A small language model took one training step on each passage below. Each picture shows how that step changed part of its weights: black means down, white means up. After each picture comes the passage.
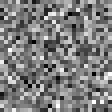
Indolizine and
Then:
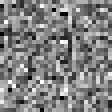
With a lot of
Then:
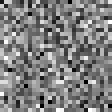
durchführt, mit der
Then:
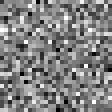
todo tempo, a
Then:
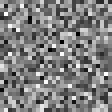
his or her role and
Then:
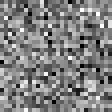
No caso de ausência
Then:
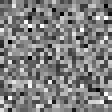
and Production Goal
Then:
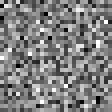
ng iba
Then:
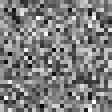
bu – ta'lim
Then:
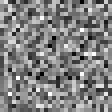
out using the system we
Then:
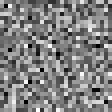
changes in population composition;
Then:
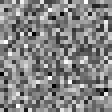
the resultant physical
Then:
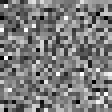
course can have legal
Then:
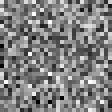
In reality, as
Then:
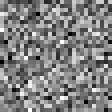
group evaluated the progress
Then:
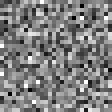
statt, da diese
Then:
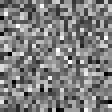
of agreement and
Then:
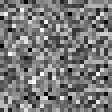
This appalling
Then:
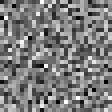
data were obtained through
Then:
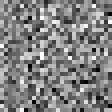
qiziqish va
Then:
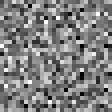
instructive thoughts about
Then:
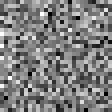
28 days of the
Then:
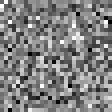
pathogenic isolates
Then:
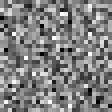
da fotografia
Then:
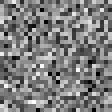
turno dentro das
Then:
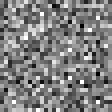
Sciences (PhD),
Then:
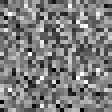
Malang, Indonesia
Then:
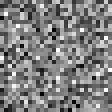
of water. The result
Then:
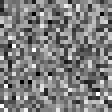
other reality than that
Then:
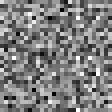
contrapõe o
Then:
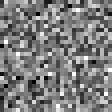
of fibers The primary
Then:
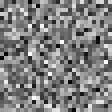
While this theoretical option
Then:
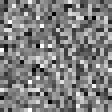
pembelian pada
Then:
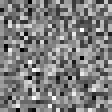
for resistance to
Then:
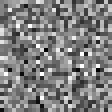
Short, targeted
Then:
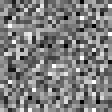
as we used the
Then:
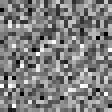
for this complete project will
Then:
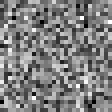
adquiridos nos
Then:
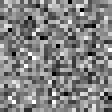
e correcção de
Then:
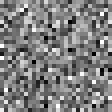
Art. No.
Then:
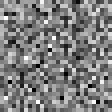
we propose the use
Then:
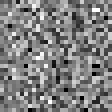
Jesus did not
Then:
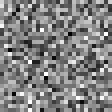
very reactive with
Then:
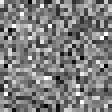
and within the project
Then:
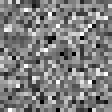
did not necessarily
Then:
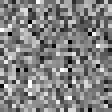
It is assumed that
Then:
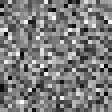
creation of a demonstration
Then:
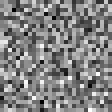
death in the
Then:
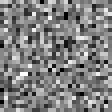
desired period of
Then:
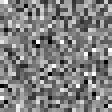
v^* derived from
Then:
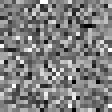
yo‘nalish sifatida
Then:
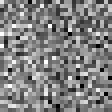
and consumption of such
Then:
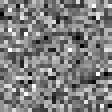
los egresados
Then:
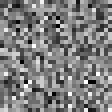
das mais ricas de
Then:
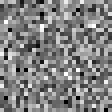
showed that the root
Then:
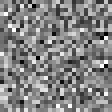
the use of a control
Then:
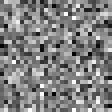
podstaw dla
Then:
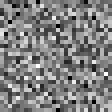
bir buçuk
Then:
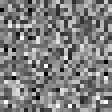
for this article can be
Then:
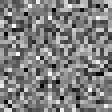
clinical efficacy.
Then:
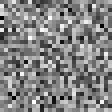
bacia do Brasil e
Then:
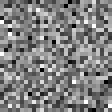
obtained, demonstrated in
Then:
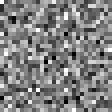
puede variar,
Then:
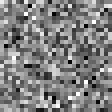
em relação a função
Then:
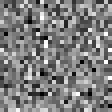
va bog'liqlik
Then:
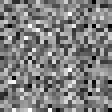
exchange and the
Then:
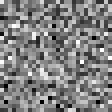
social information, since the
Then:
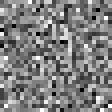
hotels and
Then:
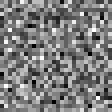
Act tagged
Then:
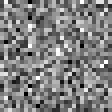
by using the social
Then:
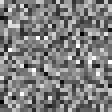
humana, tendo
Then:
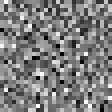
terikatan dengan
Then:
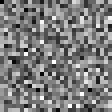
lo define como “una
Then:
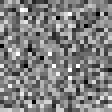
1997), instructional
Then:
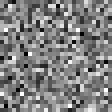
future progress in this field
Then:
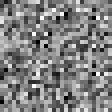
deste país no
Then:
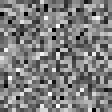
cotées »,
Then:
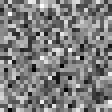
onun iş
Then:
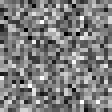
paper an attempt
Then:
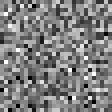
the consideration of the
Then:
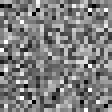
than 50% of individuals
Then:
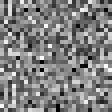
from local minima in
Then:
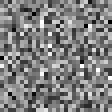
deb yozadi.
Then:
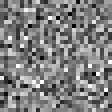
una barrera de
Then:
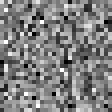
the threat of
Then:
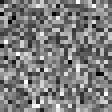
of food safety issues in
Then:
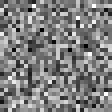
os problemas relacionados
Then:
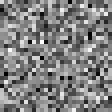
um papel significativo
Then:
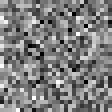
aber eindeutig
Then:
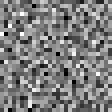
To extract relevant
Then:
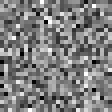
significant predictor of
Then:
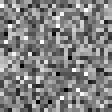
особые требования к
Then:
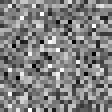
C. Liu,
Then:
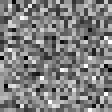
a forma como nos
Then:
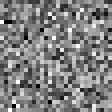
2010), microorganisms
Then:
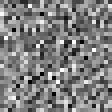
step we installed
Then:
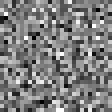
Khan & Lew
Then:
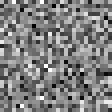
approaches each offering
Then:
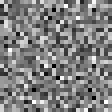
prática da atividade
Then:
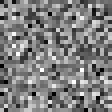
Jorrit H.,
